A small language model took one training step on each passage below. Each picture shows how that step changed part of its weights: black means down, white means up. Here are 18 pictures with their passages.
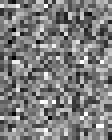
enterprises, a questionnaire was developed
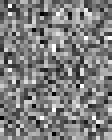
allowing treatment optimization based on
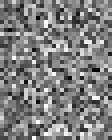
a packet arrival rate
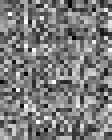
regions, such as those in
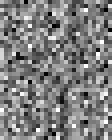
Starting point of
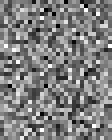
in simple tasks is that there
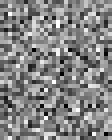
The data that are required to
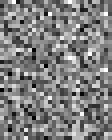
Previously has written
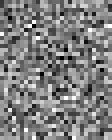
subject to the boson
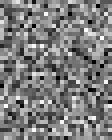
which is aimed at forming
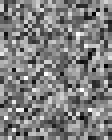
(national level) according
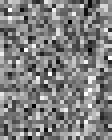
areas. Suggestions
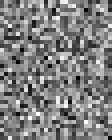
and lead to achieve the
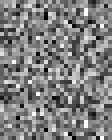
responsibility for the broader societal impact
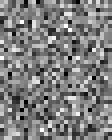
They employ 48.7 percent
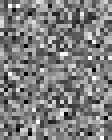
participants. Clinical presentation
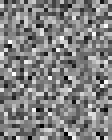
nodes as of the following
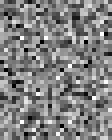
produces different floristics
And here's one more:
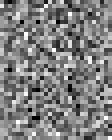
fish heads, that is
